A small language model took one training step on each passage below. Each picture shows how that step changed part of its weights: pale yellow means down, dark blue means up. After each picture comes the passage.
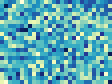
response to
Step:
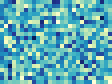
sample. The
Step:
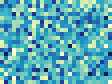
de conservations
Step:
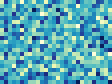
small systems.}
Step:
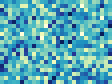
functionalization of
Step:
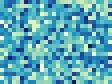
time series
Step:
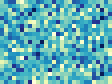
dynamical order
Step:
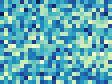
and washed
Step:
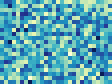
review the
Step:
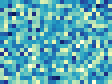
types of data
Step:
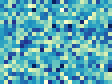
the cell and
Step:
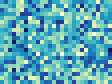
employed in
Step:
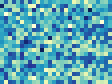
the load for
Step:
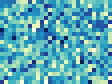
matter are of
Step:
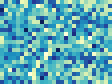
when the very
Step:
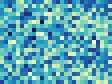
the good
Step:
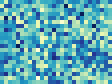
edge states
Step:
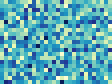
that Open
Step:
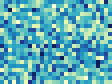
radius than
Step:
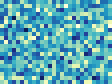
touches the
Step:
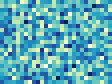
sum. The
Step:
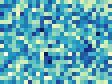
de la trop
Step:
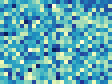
implying the
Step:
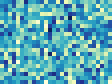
big data et
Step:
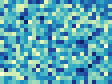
of data in
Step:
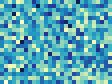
speed of
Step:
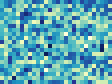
the role of
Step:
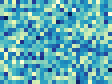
growth of
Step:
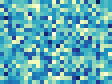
Makon va
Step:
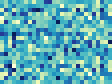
В общем
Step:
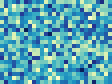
result of the
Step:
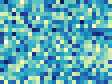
or deep
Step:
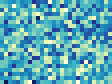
contribution to the
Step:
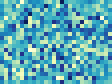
noted. In
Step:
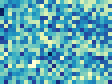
sources in
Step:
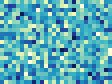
har doim
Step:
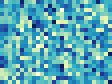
Faust –
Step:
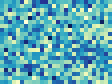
the outset,
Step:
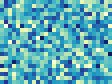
not fully
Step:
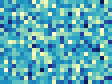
vanish because
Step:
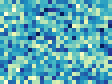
auch mit
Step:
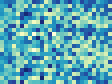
the use of
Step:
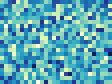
sample was
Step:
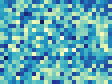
the polar
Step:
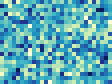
for symbolic
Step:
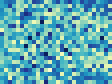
the main code
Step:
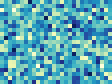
va regido
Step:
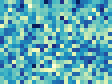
its clinical
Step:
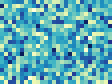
a trainer
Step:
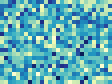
is less
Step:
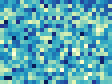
It appears
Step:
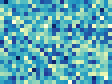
where this version
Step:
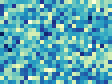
accessible and
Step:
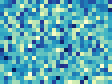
is allowed.
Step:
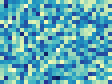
system. After
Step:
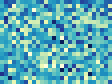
arise: can
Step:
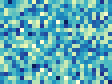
are important factors
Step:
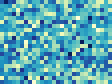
description in phase
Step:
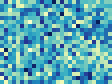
found various
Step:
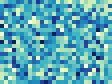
type A
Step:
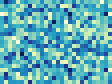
be reached
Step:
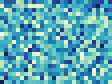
latter, first
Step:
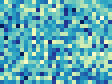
and standardization of
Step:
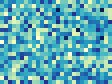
also greater
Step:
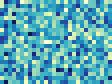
و عهد
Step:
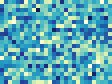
transients, such
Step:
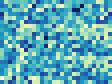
a Santa
